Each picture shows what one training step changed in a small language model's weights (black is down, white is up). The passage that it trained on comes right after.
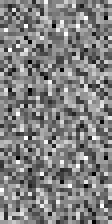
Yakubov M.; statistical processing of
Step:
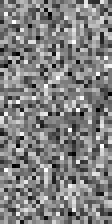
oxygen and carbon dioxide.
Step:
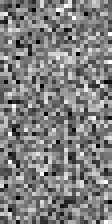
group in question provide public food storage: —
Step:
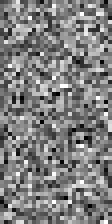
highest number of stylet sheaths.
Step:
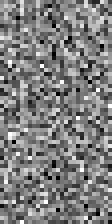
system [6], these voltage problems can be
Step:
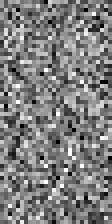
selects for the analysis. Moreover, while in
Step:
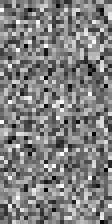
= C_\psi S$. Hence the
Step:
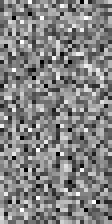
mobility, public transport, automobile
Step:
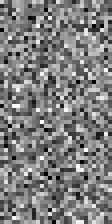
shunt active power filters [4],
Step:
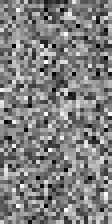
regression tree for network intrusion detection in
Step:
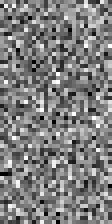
Table 3. The most influential countries in
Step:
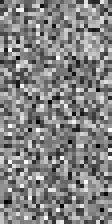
be good. However, at the planning stage,
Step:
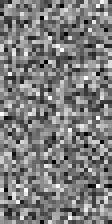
preservation metadata is PREMIS.
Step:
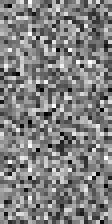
software security researchers, engineers,
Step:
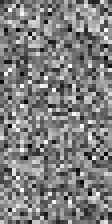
the resistance on brand switching.
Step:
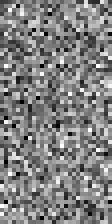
the proof. ■ We will use
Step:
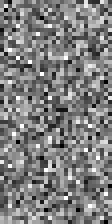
MV duration based on the type of toxic
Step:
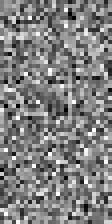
relationships are shown in Supplementary
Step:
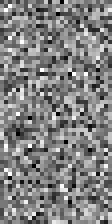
the foundation for supervised learning methods,
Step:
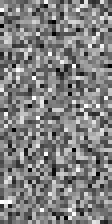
strengths for QIL As an example of application
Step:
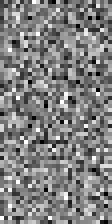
in the present work well accepted when compared
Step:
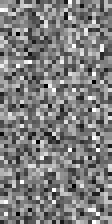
al.*, 2024). Hydroculture system
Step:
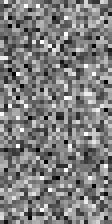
used for the TMY; 2.
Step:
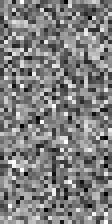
material layer by layer according to the simulated
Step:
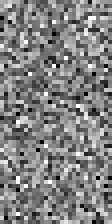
for patients. However, focusing solely
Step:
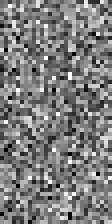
life. It is also considered a period of stress
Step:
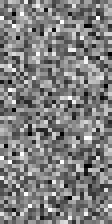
society, it is not possible for me to
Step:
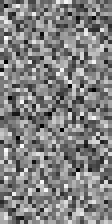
require reliable and rapid techniques to enhance the
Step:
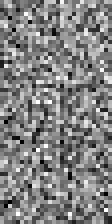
was performed on the greater and lesser
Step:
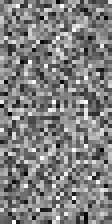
Special Issue, April -
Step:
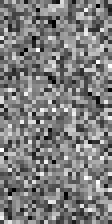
psychological characteristics, self-management,
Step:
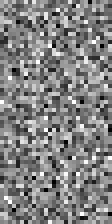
in process exploration more transparent and
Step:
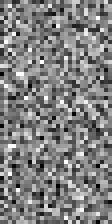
sites and visualization of lice or
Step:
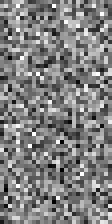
after an elevated temperature treatment. The
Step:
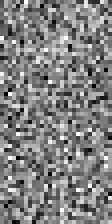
generally been performed after *in vitro*
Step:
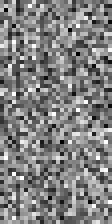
topical beclomethasone,
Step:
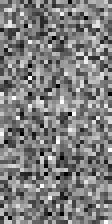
not many tourists from Arab countries in the
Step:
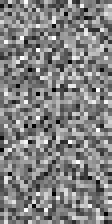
discussed with operations, application managers and
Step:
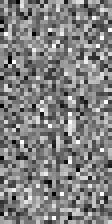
Feature Selection is done by
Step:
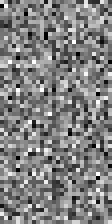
There is a relationship between stress levels and
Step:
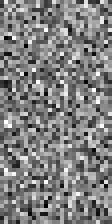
neural network and support vector regression
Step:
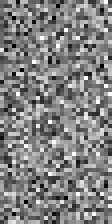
phrase Work-life balance was
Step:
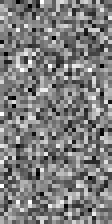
- Review & Editing Vi :
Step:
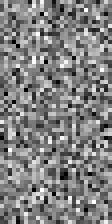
is the primary identification and quality evaluation of a product
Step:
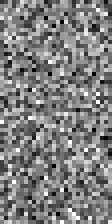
decision-making in industrial energy management systems.
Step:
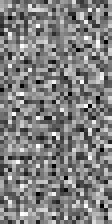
Relative frequency (%) Relative
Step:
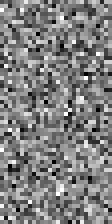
longer genes undergoing mutations.
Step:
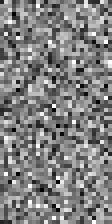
as innovative drug delivery systems.
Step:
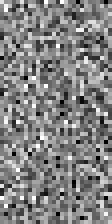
a ward with B beds,
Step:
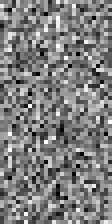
not in philosophy or common
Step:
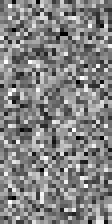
or filaments extruded continuously from
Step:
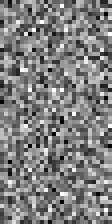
of Pharmacy and Research Centre,
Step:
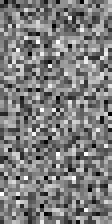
mitigate this noise source.
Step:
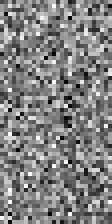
activities in industrial enterprises" in the
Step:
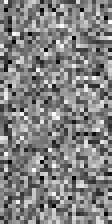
As Sheridan Blau
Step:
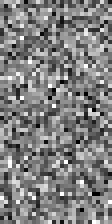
populations in Myanmar,
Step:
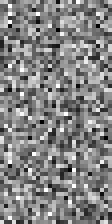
the high probability of polymerization,
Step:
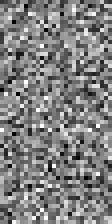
easily be extended to account for even more
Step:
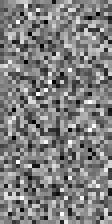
$8 \times 8 = 64$ individual
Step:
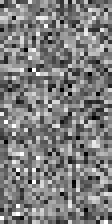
a supportive home working environment and the use
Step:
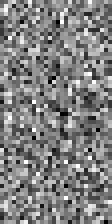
the problematic of the direction dependence.
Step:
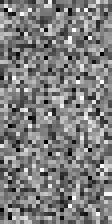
: **C**onceptualization M :
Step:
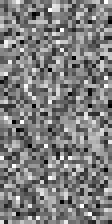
We Need - **Advanced
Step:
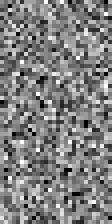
common stratum were not related, the
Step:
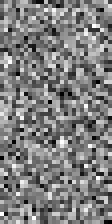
United Kingdom was a Member State of
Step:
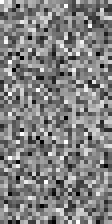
justice analyses and hazard
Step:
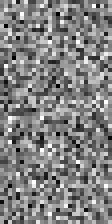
can determine if they represent valid data or if they
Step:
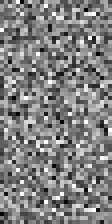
and mass less - Don’t interact
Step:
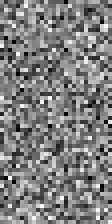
CATIA V15 and analysis of the
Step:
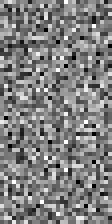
once-through and evaporative
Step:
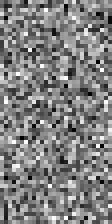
found to be 13.21 percent,
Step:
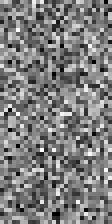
active phytochemical constituents,
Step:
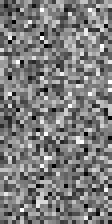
[1]. On September 14,
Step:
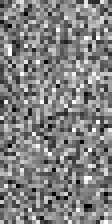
left in a system after an application is not read
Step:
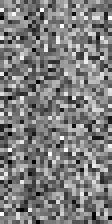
R., AlHazme, R., &
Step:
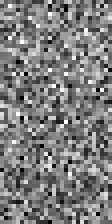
the CFOA is only approximate if
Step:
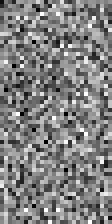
Weaver and Lawton
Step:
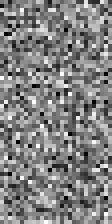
young researchers to show the results of their scientific work
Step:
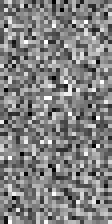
and by making these decisions, it creates problem
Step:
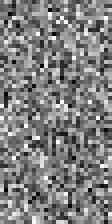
studies. The results indicate that the complexes have
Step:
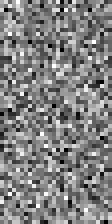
well resolved on the stationary phase
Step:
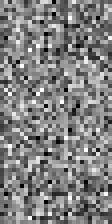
comment follow the same rules of
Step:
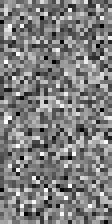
Medicines for peptic ulcer and
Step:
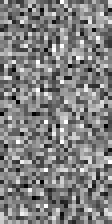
is a deciding factor in determining
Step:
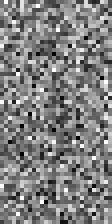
efficiency, distillate production and cost
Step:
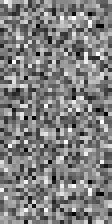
benzene and dried.
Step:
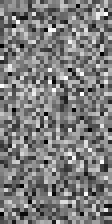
3$. Then $N(u)$ consists
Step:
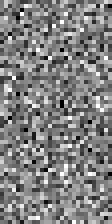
competence, and sociolinguistic competence
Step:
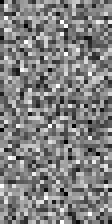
of *Zea mays* and
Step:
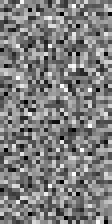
potassium hydroxide solution containing a
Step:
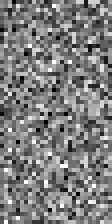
The practice of hearing and repeating
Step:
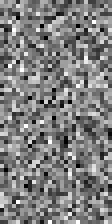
the pulse rate ζ , and the
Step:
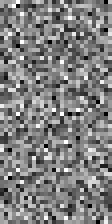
of grammar proficiency,
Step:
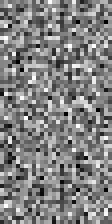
adviser on Eastern issues, which
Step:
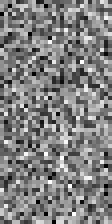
rancidity and also contribute to low energy
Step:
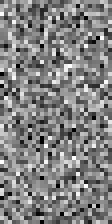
hepatocytes largely under the
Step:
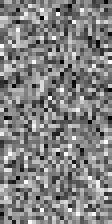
ethnicity, and other requirement etc.
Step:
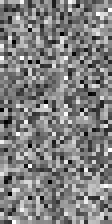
toluene and 56% methane
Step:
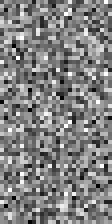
detail, also reproducing physiological functions
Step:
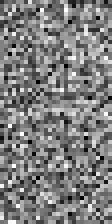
post-COVID-19 pandemic period.
